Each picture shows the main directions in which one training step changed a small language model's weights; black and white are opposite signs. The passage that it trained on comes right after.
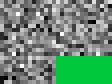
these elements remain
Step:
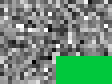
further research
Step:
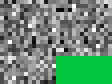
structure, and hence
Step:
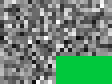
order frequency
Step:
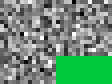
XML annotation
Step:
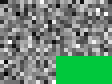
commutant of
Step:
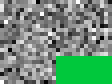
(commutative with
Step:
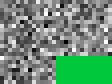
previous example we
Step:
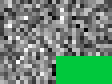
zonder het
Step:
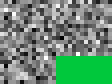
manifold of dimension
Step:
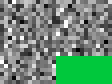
his assumption he
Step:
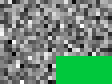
analysis. In this
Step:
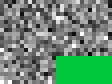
with $R\subseteq
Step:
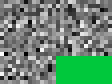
Theorem. This basic
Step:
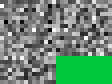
each diagram (see
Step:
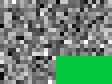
fact for all four
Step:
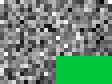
кратери ва
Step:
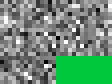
been studied in
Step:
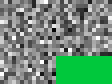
daha genel
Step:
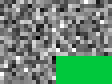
then $x \in
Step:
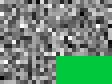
along a tubular
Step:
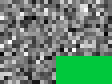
question, which is
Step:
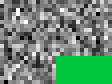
shunday deganlar
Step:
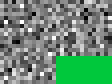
insurance, and
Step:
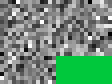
we go back
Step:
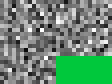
a subspace of the
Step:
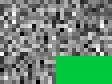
L., Abad,
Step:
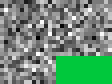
Program Studi
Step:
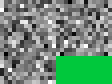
input scale
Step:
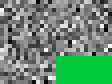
a converse to this
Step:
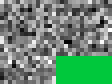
країни, які
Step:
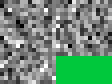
form $dd^c
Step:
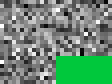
precise result. We
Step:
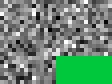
that play different
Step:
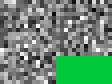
sequence of uniform order
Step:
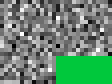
process $Q_{B}$.
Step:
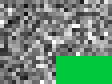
aber befreit
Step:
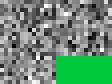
clarity that is
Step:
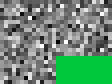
distinct from the
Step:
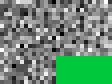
known facts.
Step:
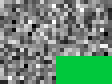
curve in solid
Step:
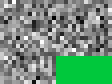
dimensions, Notas
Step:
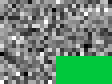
SAA solution is such
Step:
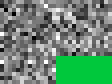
can be proved that
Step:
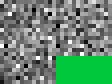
However, in
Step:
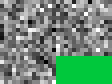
approximation can be found
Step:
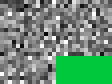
$I - P$. This
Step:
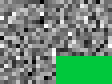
is not exponentially
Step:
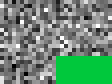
ofrece. Los
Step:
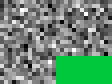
le maintien de
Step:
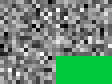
1$ so that the
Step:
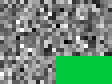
boundary of $K$.
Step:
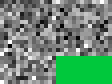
here is different than
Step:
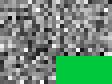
H)$ is realized
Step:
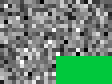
convex subsets
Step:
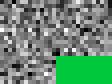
are based on such a
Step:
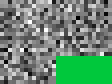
\circ)$ is of the
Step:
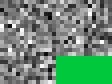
that under suitable
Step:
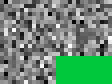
coverings of
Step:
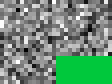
another spring
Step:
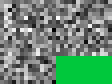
uchun ham
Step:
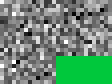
coragem era
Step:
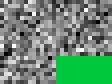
modify the
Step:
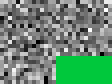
copulas to model
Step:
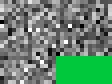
weight constructed with
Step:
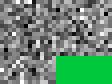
is singularly
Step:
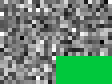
kasb etib
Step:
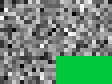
the multivariate case.
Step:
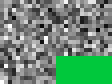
a foliation of
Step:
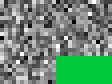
old tribal
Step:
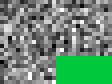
ki basit
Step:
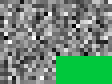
there exists a subset
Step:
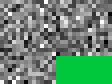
integers, using a
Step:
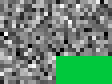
there exists $\tau$ such
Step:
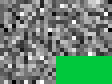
construction} The following
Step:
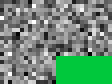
have been proven to
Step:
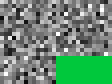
homology operad of
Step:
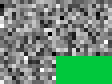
contrôle de
